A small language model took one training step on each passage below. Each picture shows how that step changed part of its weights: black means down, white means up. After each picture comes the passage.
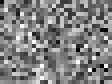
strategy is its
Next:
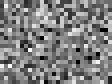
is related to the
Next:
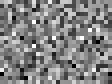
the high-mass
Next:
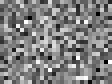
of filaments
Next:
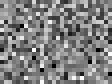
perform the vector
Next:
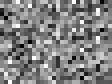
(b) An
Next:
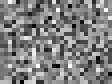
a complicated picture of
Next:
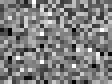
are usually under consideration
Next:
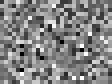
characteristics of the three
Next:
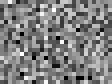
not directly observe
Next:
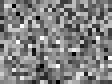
physical meaning is
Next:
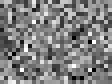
the methodology
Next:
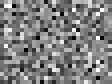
admits a
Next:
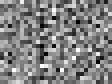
be changed as
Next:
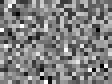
architecture allows each of
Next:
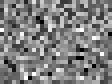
collinear, the magnetization
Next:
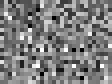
varying the value of
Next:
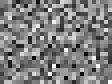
first study restricted
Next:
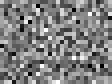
IC. The
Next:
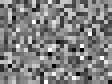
the effect of the
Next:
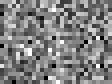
cutoff had not previously
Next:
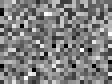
parameters choosing the
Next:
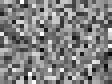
of root lattices
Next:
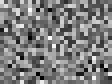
solution of Eqs.
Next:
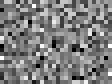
in the same
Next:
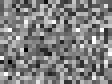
will often balance each
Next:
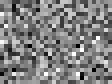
that data is
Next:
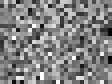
$S$ of
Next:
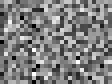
bit depth
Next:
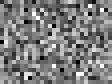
scale physics.
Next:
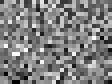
account for all
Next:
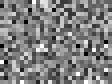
Phase matching
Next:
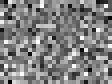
& \dyee
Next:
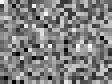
calculated with a grid
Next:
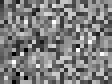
for any of these
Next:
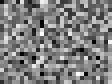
It originates from
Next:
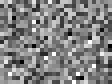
the i-vector
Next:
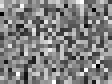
are taken care
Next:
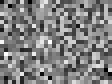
We also agree with
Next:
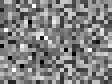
in a third dimension
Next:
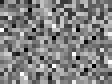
The projected radial distance
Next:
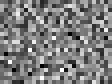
formulated as a
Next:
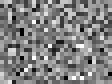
the presence of stable
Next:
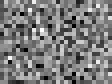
A common approach is
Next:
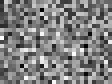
and molecular lines,
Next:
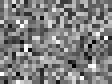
depends on context.
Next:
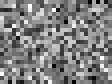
to flat directions describing
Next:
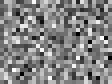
applications. An
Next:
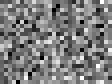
(right) for
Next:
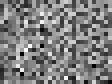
can differ by values
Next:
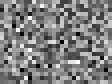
transmission spectra in the
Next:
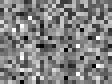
anomalous cells of the
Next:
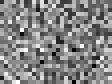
account all of
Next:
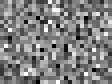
us to compare their
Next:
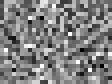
geometry is consistent,
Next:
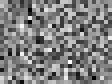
unstable (see Table
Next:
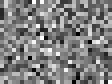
studies are discussed.
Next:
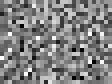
of the Materials Research
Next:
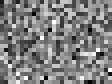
for Advanced
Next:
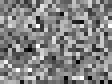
great papers of this
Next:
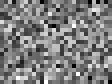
to shaping
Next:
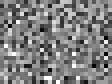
at a given short
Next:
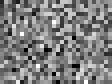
for instance in
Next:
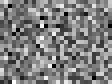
found from Monte Carlo
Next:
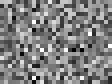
the value of the
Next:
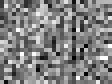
is {\it
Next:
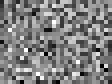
for estimation of
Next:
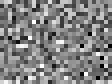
the empirical size and
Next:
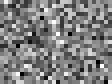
from MSPs
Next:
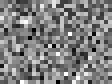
expressed in work environment
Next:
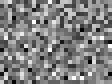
the star cooling
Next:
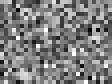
to consider the following
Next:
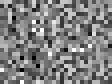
the case of
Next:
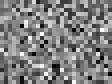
have been a very
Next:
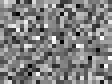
facility. The
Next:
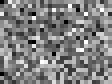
spin-0 quantum
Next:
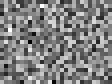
action via SW map
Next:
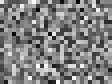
distributing the
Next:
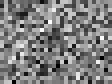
frequency vibrational
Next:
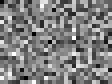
We provide several metrics
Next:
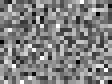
information, including %%
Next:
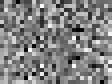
Yang, and
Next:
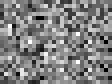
coherence expression to
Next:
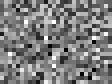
will continue to
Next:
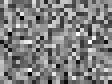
examples demonstrate that
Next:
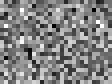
\approx 85
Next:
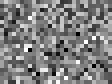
phase transition.
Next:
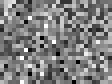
friction coefficients, and
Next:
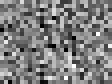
be considered a free
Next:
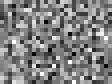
a demand response
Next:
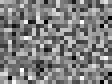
a novel deep learning
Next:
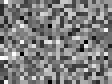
on the free parameters
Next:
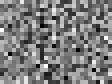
be explained by perturbation
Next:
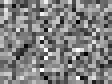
over during the subsequent
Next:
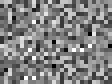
the quantitative
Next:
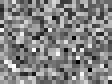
pairs, the net
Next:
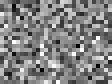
that detects
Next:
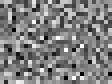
the first imaging
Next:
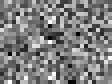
effect library
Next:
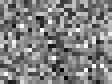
external magnetic flux applied
